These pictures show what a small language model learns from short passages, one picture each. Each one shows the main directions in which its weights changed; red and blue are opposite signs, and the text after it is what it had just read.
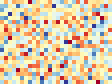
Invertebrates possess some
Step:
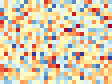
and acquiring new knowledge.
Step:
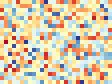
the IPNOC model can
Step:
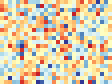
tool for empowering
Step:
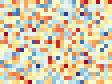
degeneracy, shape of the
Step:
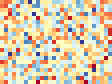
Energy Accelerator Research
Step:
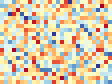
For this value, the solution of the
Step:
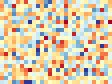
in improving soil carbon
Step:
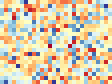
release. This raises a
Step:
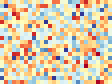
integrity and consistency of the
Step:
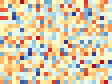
of this sort can be done.
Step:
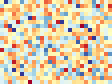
can be obtained from $\Delta {\cal
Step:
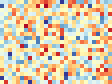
excellent example to study and
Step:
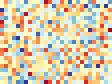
and fake news.
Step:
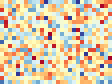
the Universe, The University of
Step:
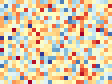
conservation and restoration of works
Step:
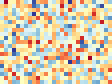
HTDA Hamiltonian matrix has been carried
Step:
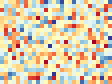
MA, USA).
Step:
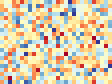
of surveying potential consumers:
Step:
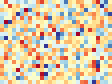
for the antimicrobial effects
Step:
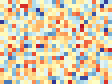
with parental pressure. The sample
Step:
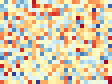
model considers beam deformation into
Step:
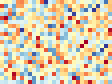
the observation of two or one
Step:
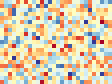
in the 1-3 ns
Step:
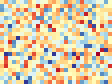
structures and increased financial power. The
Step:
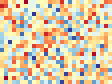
interface, characterized by an
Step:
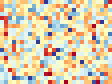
the data. When working on modeling
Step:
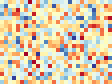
To learn the embeddings of
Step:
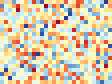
with the eight-atom
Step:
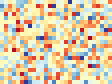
changes discussed in Section 4 have resulted
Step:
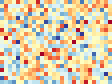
equal to 0.62 m/d
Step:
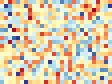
how these are defined. Disease
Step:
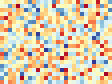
general village meetings
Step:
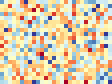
increasingly used in voice
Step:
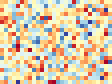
direction. In each of these 4
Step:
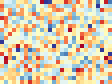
the study [30]. The
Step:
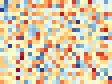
single photons, the design needs to
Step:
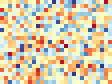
physical/chemical conditions.
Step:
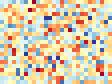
overlayed with momentum
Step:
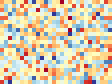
DSP to perform high-speed
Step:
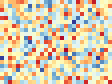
of accessible states despite high
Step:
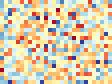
LOG Flight B 191
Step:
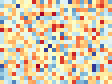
layout of the 4x4p
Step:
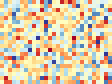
(14). At this point we note
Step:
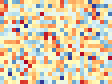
beam has wavelength 635
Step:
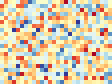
receive blood only from individuals of
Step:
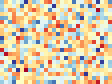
and better understand the modus
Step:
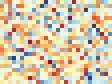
the $z$ direction, ${\vec
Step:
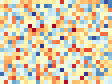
representation. $S_G$ is
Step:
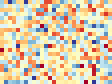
Consider the logical parameters
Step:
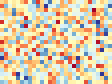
with decreasing temperature. A
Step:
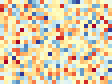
Applications, and Scopes
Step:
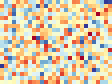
in the industrial sector where
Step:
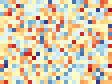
2) Identitarian
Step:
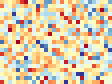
is reached in coincidence
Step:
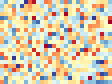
to encourage people to make the
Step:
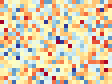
18.68 . The difference between the
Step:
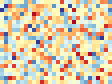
transformation, are the target of a long
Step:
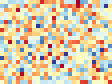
must be well-understood
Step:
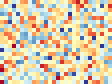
which $W_H$ contains the
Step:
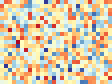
can use the hand-waving
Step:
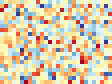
oscillators, and identical to the
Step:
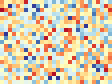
examination, and the number of
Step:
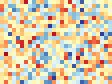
both for decreasing and increasing
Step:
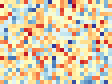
on the right, and between the
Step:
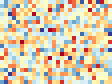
Lean 4, and a
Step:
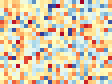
diagonalized and from the most important
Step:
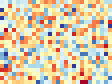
practices. These methodological approaches provide
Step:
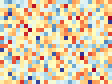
duties in creating
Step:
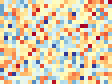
real time, CNN model research must
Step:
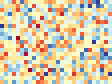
\tau I + \otimes &
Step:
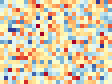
clusters as compared to the preform shown
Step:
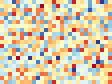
the the singularities in
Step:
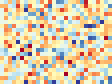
generate an optimal field different from zero
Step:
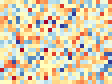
magnetization data. As discussed in
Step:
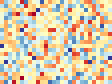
Hough transform, the foundation of
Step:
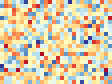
inherited by My
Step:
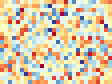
and foresight in putting
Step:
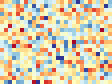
not surprising. Our
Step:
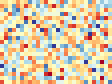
On the left side of Figure 8 the
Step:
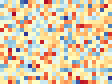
is more suitable to find mixes
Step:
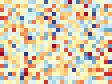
astronomy and Space Science
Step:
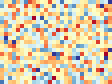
showed that both self-efficacy
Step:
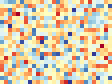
= Q(\phi)$. Consequently,
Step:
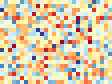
performance requires a stereo PA
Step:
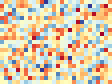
the localization implied by
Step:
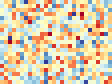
from the prime could have opened
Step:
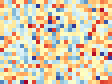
influence of test samples on the
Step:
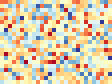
application. The absolute
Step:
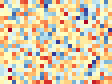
for the data by keeping it
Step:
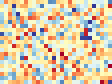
field $\bar\psi$ used here
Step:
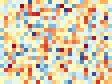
birth of chain stores
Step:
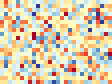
mechanism under consideration.\\ The
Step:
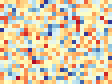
the complexity of the magnetic structure
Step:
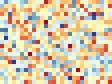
$d_i$, then the
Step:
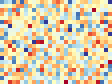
= \dfrac{k_B
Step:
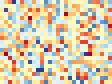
\propto I^2$. This
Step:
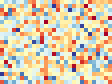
Pseudocode of adaptive
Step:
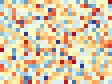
during performance 2 Project Description The
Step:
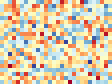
realized in the WZ model,
